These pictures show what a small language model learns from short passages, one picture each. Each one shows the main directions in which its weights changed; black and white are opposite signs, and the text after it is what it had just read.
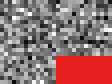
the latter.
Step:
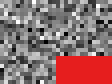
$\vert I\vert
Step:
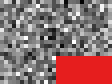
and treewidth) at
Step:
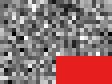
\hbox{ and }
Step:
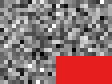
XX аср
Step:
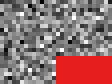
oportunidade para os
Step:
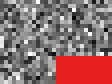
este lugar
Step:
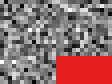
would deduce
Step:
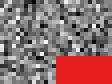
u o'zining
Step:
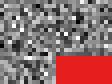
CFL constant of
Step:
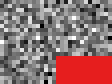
double arrows
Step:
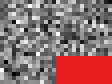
yang lebih
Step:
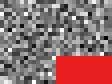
use a variation of the
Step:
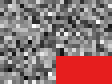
row of the matrix
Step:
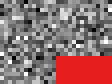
our knowledge the
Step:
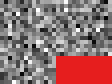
curvature equal
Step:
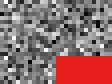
de diferença
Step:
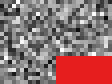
the subsequent
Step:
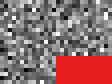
given as follows: \[
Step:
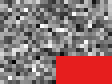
of Theoretical and
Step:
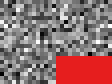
the Cartesian
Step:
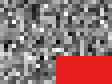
consider the operator $L$
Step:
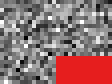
the start of the
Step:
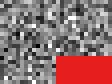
color corresponds to a
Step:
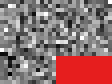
smooth, in
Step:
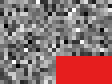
date: 10 May
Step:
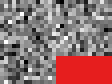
were compared to
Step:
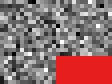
from minimal surfaces
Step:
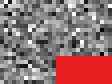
Forderung nach
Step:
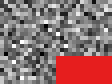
nos quais seja
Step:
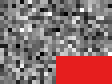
النحوي .
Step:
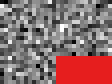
considering. \ms The
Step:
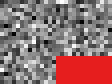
The smoothing
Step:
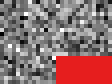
the flow property
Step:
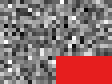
is divergent.
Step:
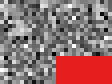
be suitable or
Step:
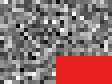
processing small or
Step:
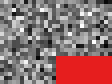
two consecutive
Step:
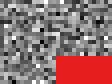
de la Ley
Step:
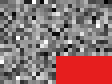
- desenvolver
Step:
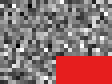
de protecție
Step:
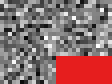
thus that there exists a
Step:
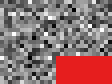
activitate a
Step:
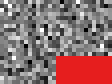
Le Maroc
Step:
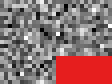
się o
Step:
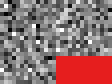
associative multiplication
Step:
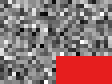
sur tous les
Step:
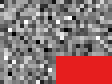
the local system associated
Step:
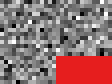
two points on one of its
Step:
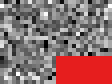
distributions is crucial
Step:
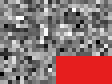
An easy property
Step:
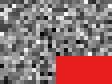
the pressure. This
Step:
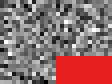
\psi} = \Delta
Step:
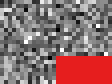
armar estas
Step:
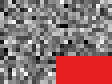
\bigskip We study
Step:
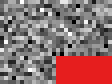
données le
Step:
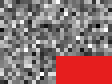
where the RHS of
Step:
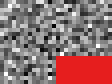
de janeiro
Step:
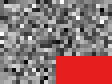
we introduce
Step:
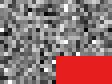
\leq xo_u
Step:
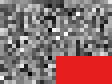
be conserved and
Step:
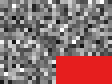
фактор в
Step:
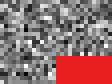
of function evaluations is
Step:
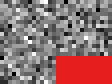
a été prise
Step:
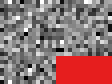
\medskip Then, the
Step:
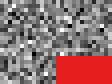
follows easily.
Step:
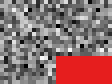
project, set up
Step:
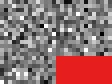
bilan tabiat
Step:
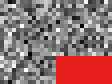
a avaliar a
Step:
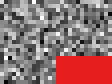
sua diversidade
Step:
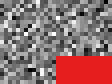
elsewhere. An
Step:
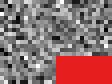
be determined in
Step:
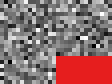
que el precio
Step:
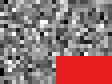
de deuda de
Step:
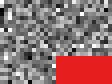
also observed
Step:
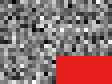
состава тела
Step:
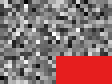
present in this section some
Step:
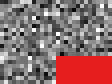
In the whole
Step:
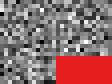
qay darajada
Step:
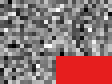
for educational
